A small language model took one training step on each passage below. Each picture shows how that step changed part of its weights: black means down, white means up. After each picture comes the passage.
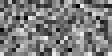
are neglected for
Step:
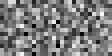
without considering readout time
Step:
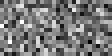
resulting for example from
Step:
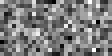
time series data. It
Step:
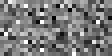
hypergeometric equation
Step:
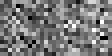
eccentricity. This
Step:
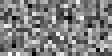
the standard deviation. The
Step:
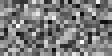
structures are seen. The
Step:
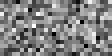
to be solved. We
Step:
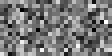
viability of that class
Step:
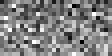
edges in the network
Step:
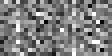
quantum gravity, causal set
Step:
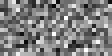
in an analytically or numerically
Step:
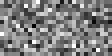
coordinates where the vector
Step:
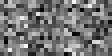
diffusion coefficient perpendicular to magnetic
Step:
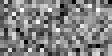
differ dramatically
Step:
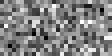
a peculiar
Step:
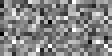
(1) we take
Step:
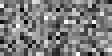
noise. These relatively high
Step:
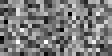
numerical results). The result
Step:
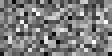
that are directed against the
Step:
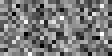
rings moving in opposite
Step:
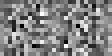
on the direct summation
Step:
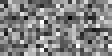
have seen that the major
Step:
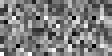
static environments, essential for
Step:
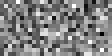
as a function of the
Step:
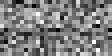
of all, in variance
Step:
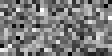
on different HO types
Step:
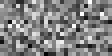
factor. The equations of
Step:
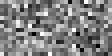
since the previous barrier,
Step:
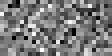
charge of black hole and
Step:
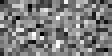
for three cases can be
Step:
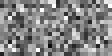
GUT also
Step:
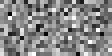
the state of the
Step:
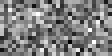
designed, built, and
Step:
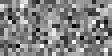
& Airport
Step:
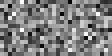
suite software of the
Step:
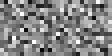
will show the the validity
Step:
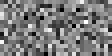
has been given recently in
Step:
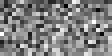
values of the CT image
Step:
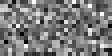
regions is larger. Our
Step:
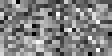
by using two,
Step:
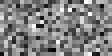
of states and the scattering
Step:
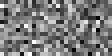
directly learned by the
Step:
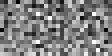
mentioned above, in the
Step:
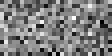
of molecules follow Boltzmann
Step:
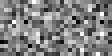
models. We observe that
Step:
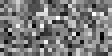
scheme; we do not
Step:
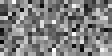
asked for a context
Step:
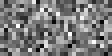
norm and ${\rm
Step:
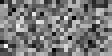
for exoplanet
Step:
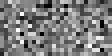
our analysis should have much
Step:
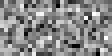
\tilde c_p
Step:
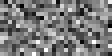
cannot be perfectly determined
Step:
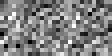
in dealing with
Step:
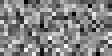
2 m_{\tilde
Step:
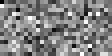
a Scholte wave
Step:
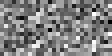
and sink operators,
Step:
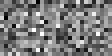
set of experimental data.
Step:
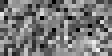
with previous upper limits,
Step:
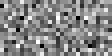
\approx 1$, an
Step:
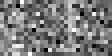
leptons of opposite electric
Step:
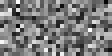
random impurities and
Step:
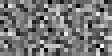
equal resistors is
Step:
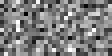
in the node dynamics when
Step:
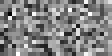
the probability of the zero
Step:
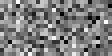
adiabatic state
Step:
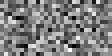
and MC model are
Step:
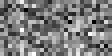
fundamental mode of kink
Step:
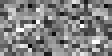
D5, respectively.}
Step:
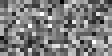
parallelization, we
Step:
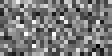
choosing an open source
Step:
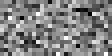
superfluous, or
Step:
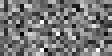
devils have been detected
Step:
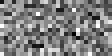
conducted in the framework of
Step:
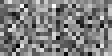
used superficial techniques
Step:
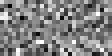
$\varphi \in
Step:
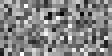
this note we address a
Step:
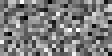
and many other phenomena
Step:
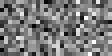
high quality data are of
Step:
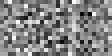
this sense we can say
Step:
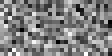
the bands. Therefore
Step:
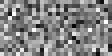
the different FSI.
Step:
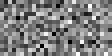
are specified with an
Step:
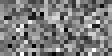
of Gravitational
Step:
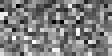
main properties of the
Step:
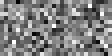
task: - Generate
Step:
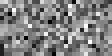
near the resonance doublet
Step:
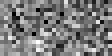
loop strands,
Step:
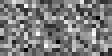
old planet candidates. For
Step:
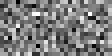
their experimental values, the
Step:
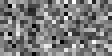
increasing response as the frequency
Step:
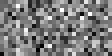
as the second moment of
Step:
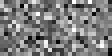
multiple layers. Recall
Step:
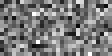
The asymptotic values of
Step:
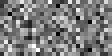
ITO dip
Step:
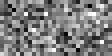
experimental scheme, where the
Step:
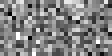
the resulting cross section to
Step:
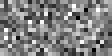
proceed to the discussion of
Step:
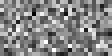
the Standard Model)
